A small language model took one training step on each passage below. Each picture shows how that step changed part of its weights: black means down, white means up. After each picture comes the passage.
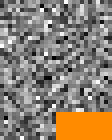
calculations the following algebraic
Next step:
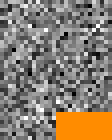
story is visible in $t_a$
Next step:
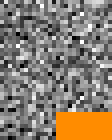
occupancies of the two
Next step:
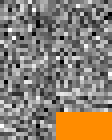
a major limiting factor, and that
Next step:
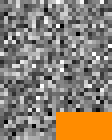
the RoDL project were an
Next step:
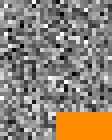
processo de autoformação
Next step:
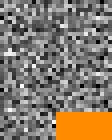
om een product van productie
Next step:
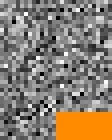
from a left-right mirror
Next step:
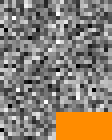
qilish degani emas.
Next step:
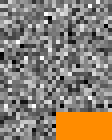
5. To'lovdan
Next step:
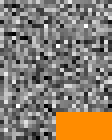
update to the species list in
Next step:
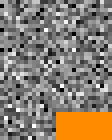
We use ten sequential circuits
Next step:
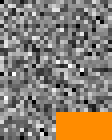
only seen in the hard x-ray
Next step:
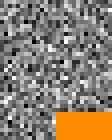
domain wall ensembles used
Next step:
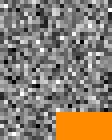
This paper presents a potential
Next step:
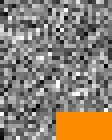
sample, the Fermi energy was
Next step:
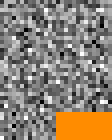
одном из зрелых
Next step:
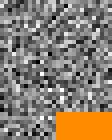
dominates over the solid inertial
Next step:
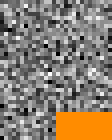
| Geocentric Range
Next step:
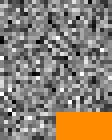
fazer, refletir e
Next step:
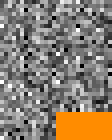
қаттиқ оғриқ
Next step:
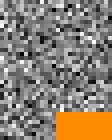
situation when Eve's correlations
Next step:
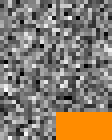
interesse público ou ao
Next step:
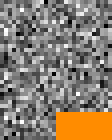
илмий тадқиқот
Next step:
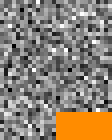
spacetime (untwisted states in the
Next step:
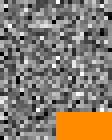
con delle deviazioni
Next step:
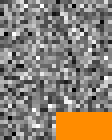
degeneracies among those states.
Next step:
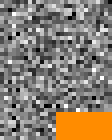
instance the one in Moreira et
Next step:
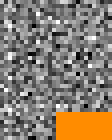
estimate and potentially speeding
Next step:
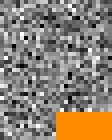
however, we use the same value for both the
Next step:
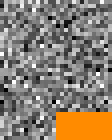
healthy democratic functioning,
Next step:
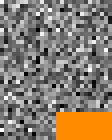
obrazi olinadi va hayot
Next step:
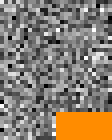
considered, the electrolyte's
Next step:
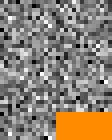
berpengaruh terhadap
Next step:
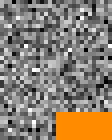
arz talep dengesinde
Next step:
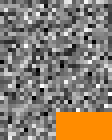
of traditional residences in
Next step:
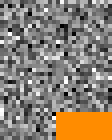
through Health Education
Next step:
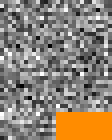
des Sammelns, der
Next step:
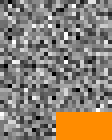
beberapa negara lain yang
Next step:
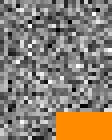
Neutral Theory} In the
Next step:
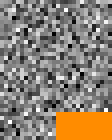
showed that the Hamiltonians
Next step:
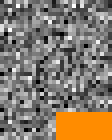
chidamlilik) ni
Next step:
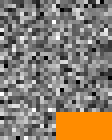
fin de disminuir la temperatura y
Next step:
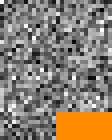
$k$) corresponds to an important
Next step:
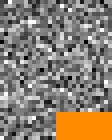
\emph{positive} in $R$.
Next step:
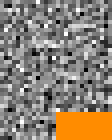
LMC and \ngc as
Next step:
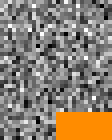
growth. Havi and Enu
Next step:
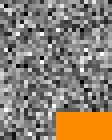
the distinct features of different
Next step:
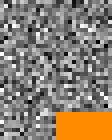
including an EOM actuator and
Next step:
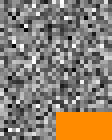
осмысление более
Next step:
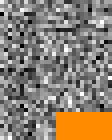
ele, “para negar o
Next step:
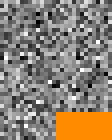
3~ms after the beginning of each
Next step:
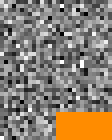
fund and Marie Curie
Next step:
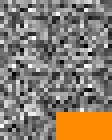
тезлигини оширишга
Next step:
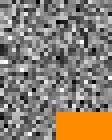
quarks produced via the decay of
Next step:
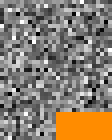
can be labelled if desired,
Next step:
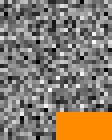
aspek psikososial yang
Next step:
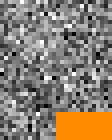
in separate tabs, as in Fig
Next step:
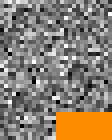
feedback loop. This approach
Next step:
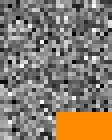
to increase the number of test cases,
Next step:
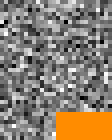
220V dan pemanas yang
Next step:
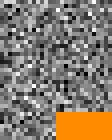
could trigger formation of a high
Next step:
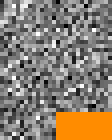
incomplete, this thermodynamic
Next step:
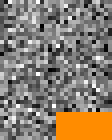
DAG motif affects
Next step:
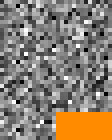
and performing a decomposition into
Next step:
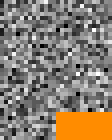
as those in Figure 3. The
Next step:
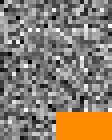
Science, Mail Code
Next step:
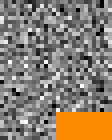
the amount of latency the
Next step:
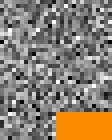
salários. Nesse processo,
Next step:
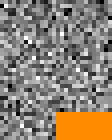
the Institut Universitaire de
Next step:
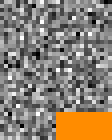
and (2.18) we find that if the
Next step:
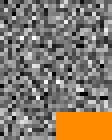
limite da proporcionalidade. Como
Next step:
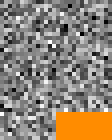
student model’s forward and
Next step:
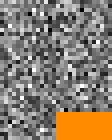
be written in compact form in
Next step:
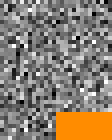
help guide the development
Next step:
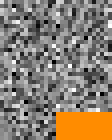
led to a very large deviation
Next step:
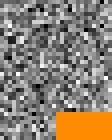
de la Patrie » prend
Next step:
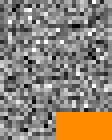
the Standard Model particles are
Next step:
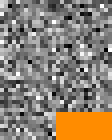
خلال النوافذ
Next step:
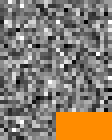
Escola Estadual Euclides
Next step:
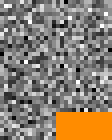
para o nível 2 O aprendente
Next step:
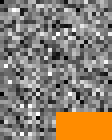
elements then follows by applying
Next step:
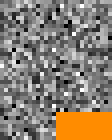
dynamics becomes more classical at
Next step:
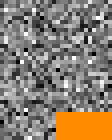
still lacking. In the present
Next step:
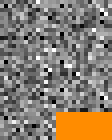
Feynman gauge remains
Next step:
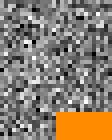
sahibi olmasına ya da
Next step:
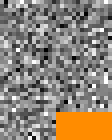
on the ARC 3.5m
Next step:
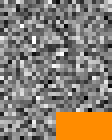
організаційний і
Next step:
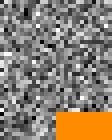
Ruiz, and J.\,M.
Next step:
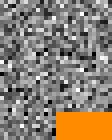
reviews the application of formal
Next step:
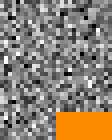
что коэффициент
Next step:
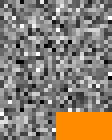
бориши, кенг
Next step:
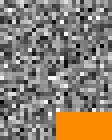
conclusions and future work.
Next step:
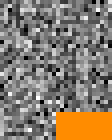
un continente de mundos a
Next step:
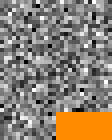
edges in GAA models have been
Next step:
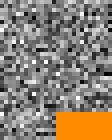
of concept, the physical
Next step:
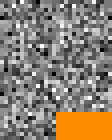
the use of Eq.~\eqref{maineq}.
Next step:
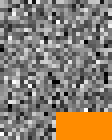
correlation strongly depends on the
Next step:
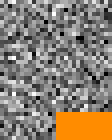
by considering non-local charges at
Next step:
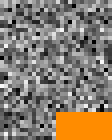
from quantum gravity are expected to be
